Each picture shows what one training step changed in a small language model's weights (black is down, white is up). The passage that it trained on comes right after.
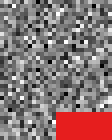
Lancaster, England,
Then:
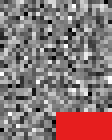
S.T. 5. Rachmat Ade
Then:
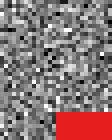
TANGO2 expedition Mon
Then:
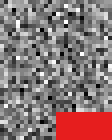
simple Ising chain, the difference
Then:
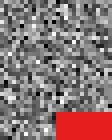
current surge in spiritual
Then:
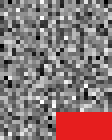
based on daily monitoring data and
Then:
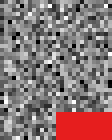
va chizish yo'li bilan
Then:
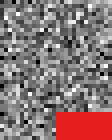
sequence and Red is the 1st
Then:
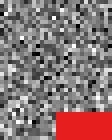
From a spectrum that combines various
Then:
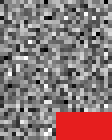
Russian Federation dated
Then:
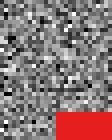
before 12 weeks of
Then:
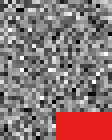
TC flow could reduce drag
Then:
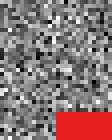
automatic adjustment occurs in
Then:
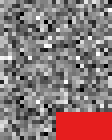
de *Cettia cetti*
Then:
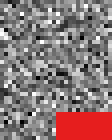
field that is the vector sum of the
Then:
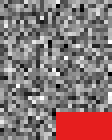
but impaired nanoparticle
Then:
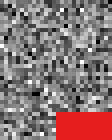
OMAU population, which are
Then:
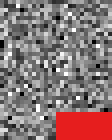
students' motivation to learn, and
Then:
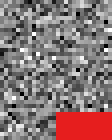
etkazish. Ko'p soat
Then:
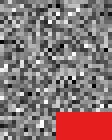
with useful and accurate product and
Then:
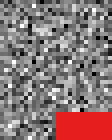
orfoepiya bilan ham
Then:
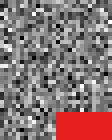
spectra recorded for excitation
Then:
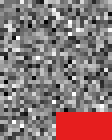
faoliyatini professor
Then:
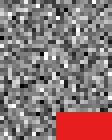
- Тривала війна
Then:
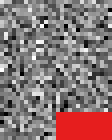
(it does not), and that the
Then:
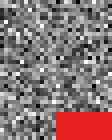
and decrease after the second load
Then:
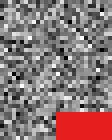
and regulatory issues persist.
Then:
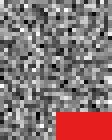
and release the bearer context, which
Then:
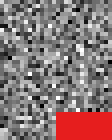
amplios, lo que llevó
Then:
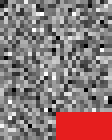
the TDSE with Hamiltonian
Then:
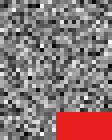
computed as the difference between the
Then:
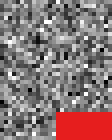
create opportunities for students to
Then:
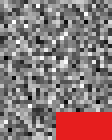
stance, posited that, the
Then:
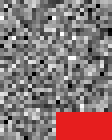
OF *TELEKIA
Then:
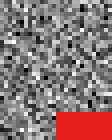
also removed their connections to
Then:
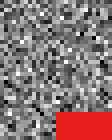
underline, this points to an important design
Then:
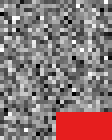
valent bellacó; no sols no
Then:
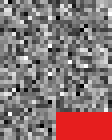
input data which is not used. %
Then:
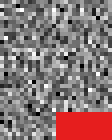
m,\omega _{\beta },\omega
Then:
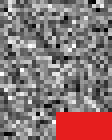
$f_\mathrm{sky}$ as
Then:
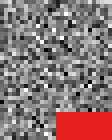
measured by means of a MM or a
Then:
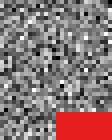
concepts // *Plant
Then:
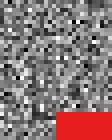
possibilité d'un
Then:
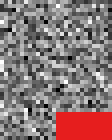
al. (2021) afirmam que
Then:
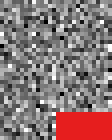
sifatida, balki
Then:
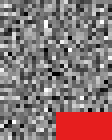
сердца человека,
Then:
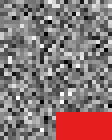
SM identification. In addition, integration
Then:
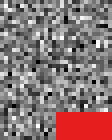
fomentamos questionamentos
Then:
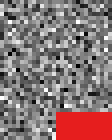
as finite-size effects and
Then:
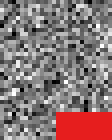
the Coulomb interaction between Mn
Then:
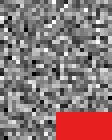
intermediate-band solar
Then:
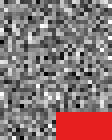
Lack of sharing business case
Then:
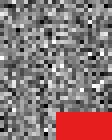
а краску под золото
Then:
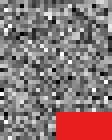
keeps the optical phonons constant
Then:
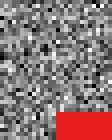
configuration of antennas.
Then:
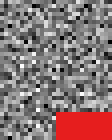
Аллахвердиев А.
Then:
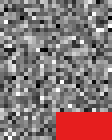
less compute-hungry than
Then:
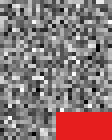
using text, narration,
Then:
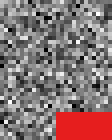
a given variety involves at least
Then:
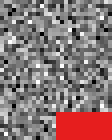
95% UCL Population
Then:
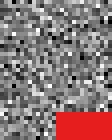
are mortal. The right medium
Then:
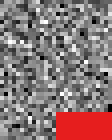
activity of the adaptive immune system
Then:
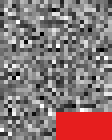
Availability of data and materials
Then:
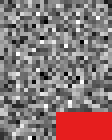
yo'l qoymaydi.
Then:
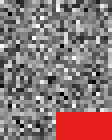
integral has an overall factor of
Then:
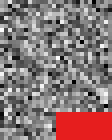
EBSE, following the steps of
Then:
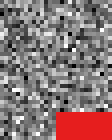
, conductivity k , and heat
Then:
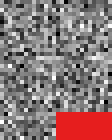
transition is across a shallow
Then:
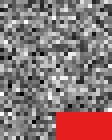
of epithelial localization of
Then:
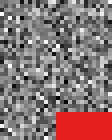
diagnosis using supervised
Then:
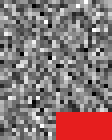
Yes (n) No (n)
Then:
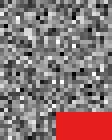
die Ordnerstrukturen
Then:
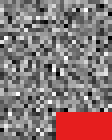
inclusion. In addition, this study provides
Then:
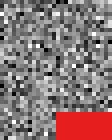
of TVN can be attributed to
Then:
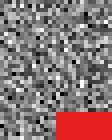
validate whether the results are
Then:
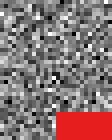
categorias gramaticais de
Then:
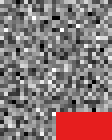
with time 3.4 Effect of
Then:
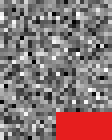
faol va interaktiv metodlarni
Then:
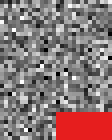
micrograph is in good
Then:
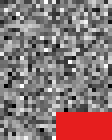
fizicheskikh lic v
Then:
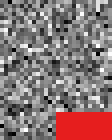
of squares(column) = 1
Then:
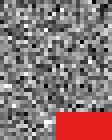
MODIS, Hyperion,
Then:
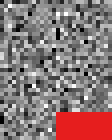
6 above the level of the recent polarization
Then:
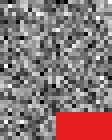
of variables to construct, within a
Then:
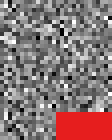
resulting in replacement or local
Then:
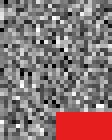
0$ and decreases as η
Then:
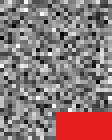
tendo avançado nos
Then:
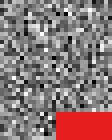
економічного зростання
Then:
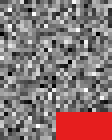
Justiça (CNJ) no
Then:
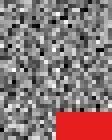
were identified as endometrial
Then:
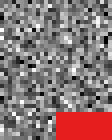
seems to be an attractive
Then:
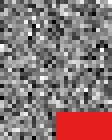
mostly with occupational crimes. The
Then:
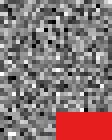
Case-Control Study.
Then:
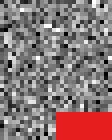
if the object passes the quality
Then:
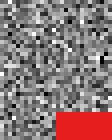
dataset available from the
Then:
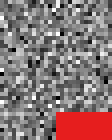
bo'lib o'tdi.
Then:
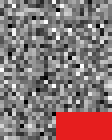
таълим тизимини
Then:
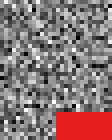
and written forms in various
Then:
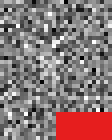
the CSM depends solely on the
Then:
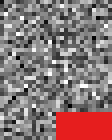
that the spongy deposit of
